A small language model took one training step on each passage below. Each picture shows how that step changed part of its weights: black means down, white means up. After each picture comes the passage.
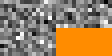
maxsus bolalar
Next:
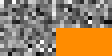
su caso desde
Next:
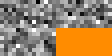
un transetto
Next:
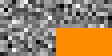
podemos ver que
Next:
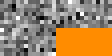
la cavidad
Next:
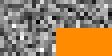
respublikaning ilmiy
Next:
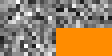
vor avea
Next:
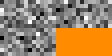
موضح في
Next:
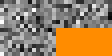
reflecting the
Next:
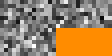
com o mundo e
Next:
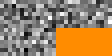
dari argument
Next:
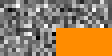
Fig. 3
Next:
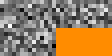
renovables y
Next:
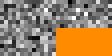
samarali va barqaror joriy
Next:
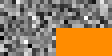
Maroc peuvent
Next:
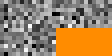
and the head
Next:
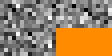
da adoção de
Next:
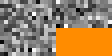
de um serviço ou
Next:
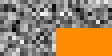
utilizadas no
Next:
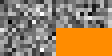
selanjutnya yang
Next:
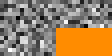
coats of
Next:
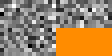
və s.)
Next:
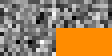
a city that
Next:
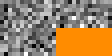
and specific
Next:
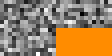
amaliy jihatlari
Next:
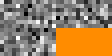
Technology Journal*.
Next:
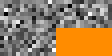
orqali ongli
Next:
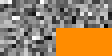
controles als
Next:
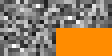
uchun dunyoni
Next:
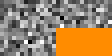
και η
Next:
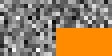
Vargas e
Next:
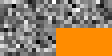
риски и
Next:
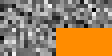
presentado varias
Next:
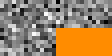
Однако, как
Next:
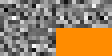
uchun esa ularni
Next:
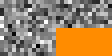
estudios sugieren
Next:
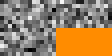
priestor je
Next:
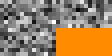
el estímulo
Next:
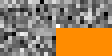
karena siswa
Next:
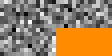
em um contexto de
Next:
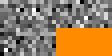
dez estruturas
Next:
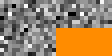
было проведено
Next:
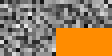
período sem entender
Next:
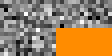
of the developed
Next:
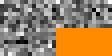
comparação entre
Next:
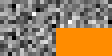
em algum momento da
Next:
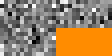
ubiera w
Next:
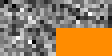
pertinentes según
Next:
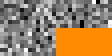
tadqiqot ishlarida
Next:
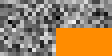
putih yang
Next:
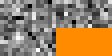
данный показатель
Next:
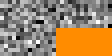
a acomodar
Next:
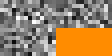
Gran Canaria
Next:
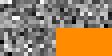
controles tratados
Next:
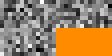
As estratégias
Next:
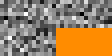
digital technologies].
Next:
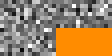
article examines
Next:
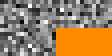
Justice in
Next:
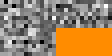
contracts in
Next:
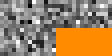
principaux résultats
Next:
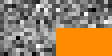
taqdim etadi.
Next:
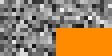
Avaliação Para
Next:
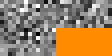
boshqaruvini tashkil
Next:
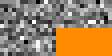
un gran y
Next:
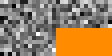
não ocorre na
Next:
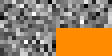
denuncia não
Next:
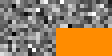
– MS
